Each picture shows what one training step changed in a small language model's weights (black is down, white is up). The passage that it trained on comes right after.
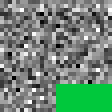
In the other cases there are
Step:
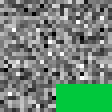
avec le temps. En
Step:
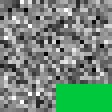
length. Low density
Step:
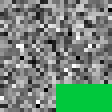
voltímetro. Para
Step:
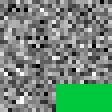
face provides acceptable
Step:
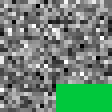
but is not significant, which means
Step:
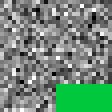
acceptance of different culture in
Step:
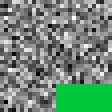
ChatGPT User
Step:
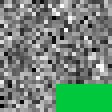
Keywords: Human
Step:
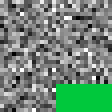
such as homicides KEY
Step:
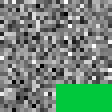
enhanced by adopting
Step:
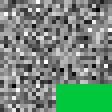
utilization was analysed using
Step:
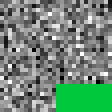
uma visão simplificada
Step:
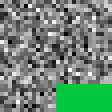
Then $\rho$ is constant so,
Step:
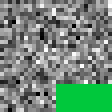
This is precisely the distribution
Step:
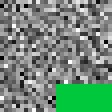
- Number of fetuses
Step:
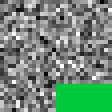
efficient placement into the
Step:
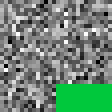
revolução, mas a
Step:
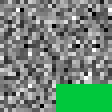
European dataset for
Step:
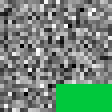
bardı dá!...
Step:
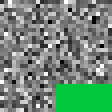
учун назарда
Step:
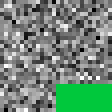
content. The majority of
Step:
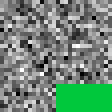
diperoleh dengan
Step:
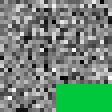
terms \emph{infinite
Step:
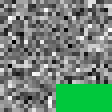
exposed to higher
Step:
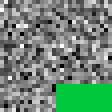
respectively. These alternatives
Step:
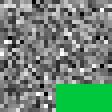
При объемном
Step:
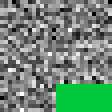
The BMA was aparticle
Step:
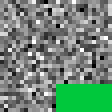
dysmorphic disorder,
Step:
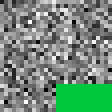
\end{eqnarray*} There are only
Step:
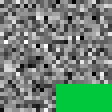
function space structure given by the
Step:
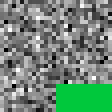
for adsorbent of particle
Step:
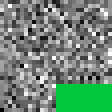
not expected to delay the overall
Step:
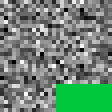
20% and it increases over 65
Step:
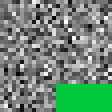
asset documents that have
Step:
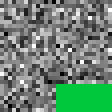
to local stakeholders,
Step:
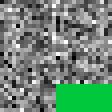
Riccati equation $d'
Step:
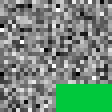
and dynamic evaluation
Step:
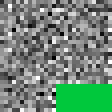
in der Ebene, der
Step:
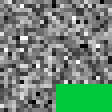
preservation against
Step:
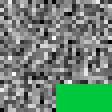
to refer to a weighted
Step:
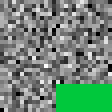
Ko'plab hayvon
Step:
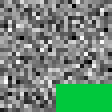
produces some of the copper
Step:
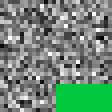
the conclusion that level of education
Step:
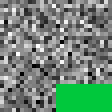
of the $M$ function can be
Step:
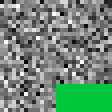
all analyses performed are
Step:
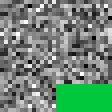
this incorrect analysis, the
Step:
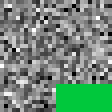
coincide. Assume that
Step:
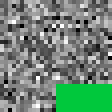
the evaluated bonds between
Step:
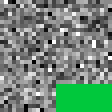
in 1998, passed the
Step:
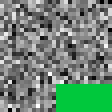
stripping materials
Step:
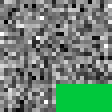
the injection of energetic
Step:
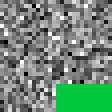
UFSCar. Text
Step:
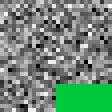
if $\LSS_X$ is
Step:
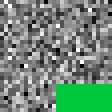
a singular potential, the
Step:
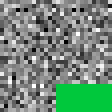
de împrumuturi
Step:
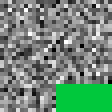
simulations is presented,
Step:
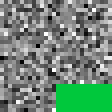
Scale Unsupervised
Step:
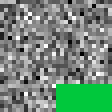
regions, preserving the
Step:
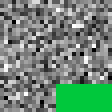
responsibility. And,
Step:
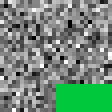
|S| : S \subseteq
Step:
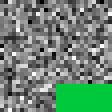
perception quality of target
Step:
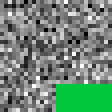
the interaction phenomena
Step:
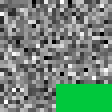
l(\omega,x)$ is
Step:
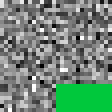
them throughout the
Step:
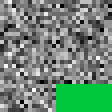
fasilitas modal.
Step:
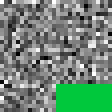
government accountable for
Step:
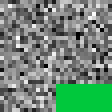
not preserved under the
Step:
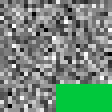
motos, constituent
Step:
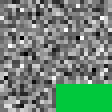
our knowledge, the largest
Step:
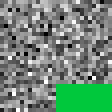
tPVA) expressed in
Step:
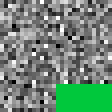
only if \begin{eqnarray} & &
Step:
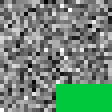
stran ter informacije o
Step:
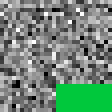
o$$ so the same pattern will
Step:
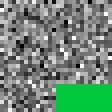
and management for the future
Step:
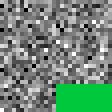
fatores influenciam
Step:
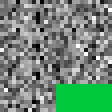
segment $j$ is
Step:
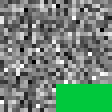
if the flares show up
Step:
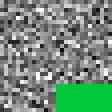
$(\ell+1)$-cycle that
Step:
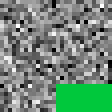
triangulated subcategory
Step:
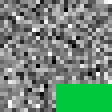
method. Figure 1. General
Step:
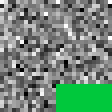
and reliability of the testing
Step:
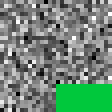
potential' of modeling
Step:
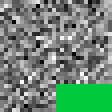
employing language so
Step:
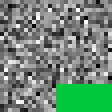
condition b) proved above that ${\rm
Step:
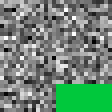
Wine Quality 0.428
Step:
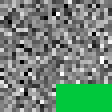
forming a healthy
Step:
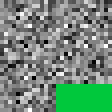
aloqa qilish
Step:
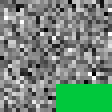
de reuso: pessoa
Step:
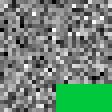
with marginalized Native
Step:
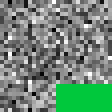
are observed to belong to the
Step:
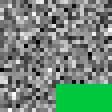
introduces non-uniform
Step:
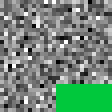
[\Var; chapter
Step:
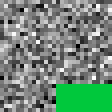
On the other hand, it is
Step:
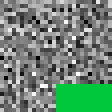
abordagem com foco
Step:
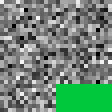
JSON-Format und
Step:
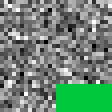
(at least theoretically)
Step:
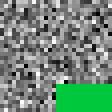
hungry millions ask
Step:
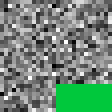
El Karoui,
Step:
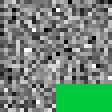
feedback, neither of
